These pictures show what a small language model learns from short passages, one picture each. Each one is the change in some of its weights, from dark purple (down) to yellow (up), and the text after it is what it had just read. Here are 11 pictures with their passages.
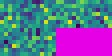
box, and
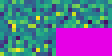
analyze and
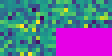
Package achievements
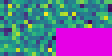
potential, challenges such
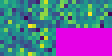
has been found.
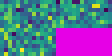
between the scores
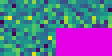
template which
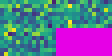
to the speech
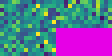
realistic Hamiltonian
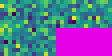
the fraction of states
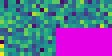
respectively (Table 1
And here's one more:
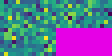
variables. As the
